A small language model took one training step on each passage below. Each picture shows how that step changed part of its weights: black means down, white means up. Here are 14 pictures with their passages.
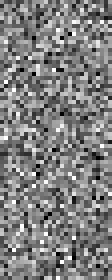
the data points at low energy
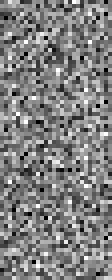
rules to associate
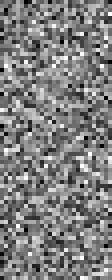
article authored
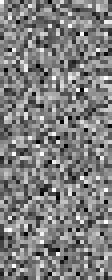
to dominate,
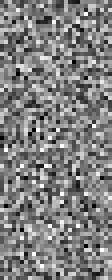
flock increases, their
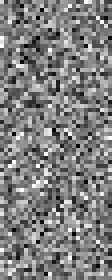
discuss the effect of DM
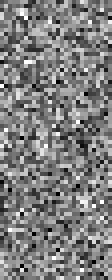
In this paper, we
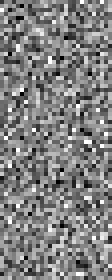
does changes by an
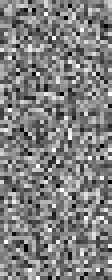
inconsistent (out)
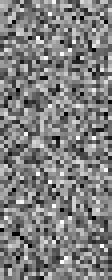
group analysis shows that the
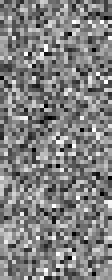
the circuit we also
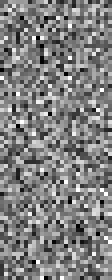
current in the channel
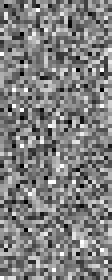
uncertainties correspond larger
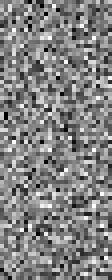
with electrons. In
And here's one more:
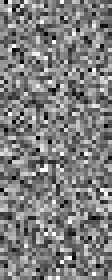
but also the modules
